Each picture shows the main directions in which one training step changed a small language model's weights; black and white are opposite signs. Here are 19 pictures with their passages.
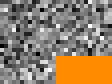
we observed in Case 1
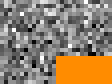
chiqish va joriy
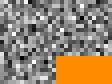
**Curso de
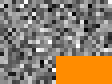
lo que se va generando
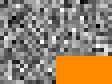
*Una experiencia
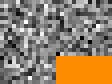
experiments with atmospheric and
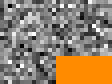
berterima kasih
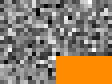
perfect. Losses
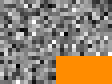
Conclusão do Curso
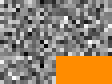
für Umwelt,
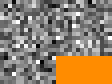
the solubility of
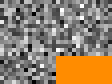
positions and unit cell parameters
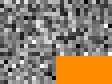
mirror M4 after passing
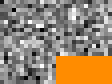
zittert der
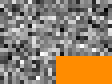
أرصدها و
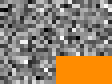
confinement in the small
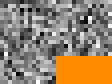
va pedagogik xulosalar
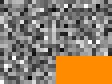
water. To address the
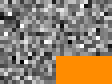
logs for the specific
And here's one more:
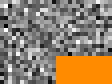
materials and that the transition occurs
